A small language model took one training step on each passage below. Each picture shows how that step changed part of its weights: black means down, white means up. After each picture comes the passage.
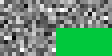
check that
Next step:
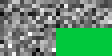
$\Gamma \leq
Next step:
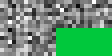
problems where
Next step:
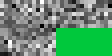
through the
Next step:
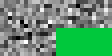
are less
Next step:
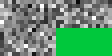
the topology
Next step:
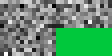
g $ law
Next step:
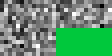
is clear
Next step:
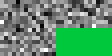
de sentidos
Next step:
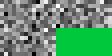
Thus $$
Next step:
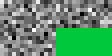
a sequence of positive
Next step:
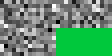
We remark
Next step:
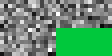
trabalho em
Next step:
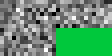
version, the
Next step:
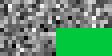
for even
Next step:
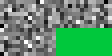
Further we
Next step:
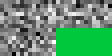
is the minimal
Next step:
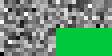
Thanks to
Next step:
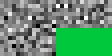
representation formulae
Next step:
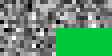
ma‘no va
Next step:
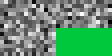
add a
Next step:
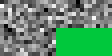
to physical
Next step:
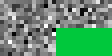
of the graph,
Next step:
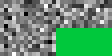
other. If two
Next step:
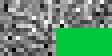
Proof Of
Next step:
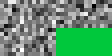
in bijection
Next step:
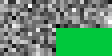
probe the
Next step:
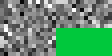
al menos 20
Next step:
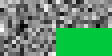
chosen to
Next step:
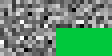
but there can be
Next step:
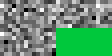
The mean
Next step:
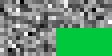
$w$ is
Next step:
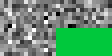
order boundary operator
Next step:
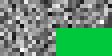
systems that do
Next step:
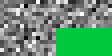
dano a
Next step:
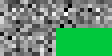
The Sylow
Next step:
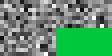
we have to show
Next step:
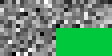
the Italian
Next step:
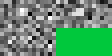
scr } {
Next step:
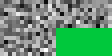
is equal to
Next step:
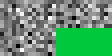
shows that if
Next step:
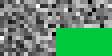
of Theorem B,
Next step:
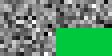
of weakly
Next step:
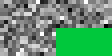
a global
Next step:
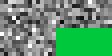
module for
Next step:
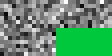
thus locally
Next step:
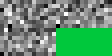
this time the matrix
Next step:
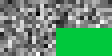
в части
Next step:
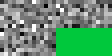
complexes of
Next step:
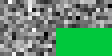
generalization of
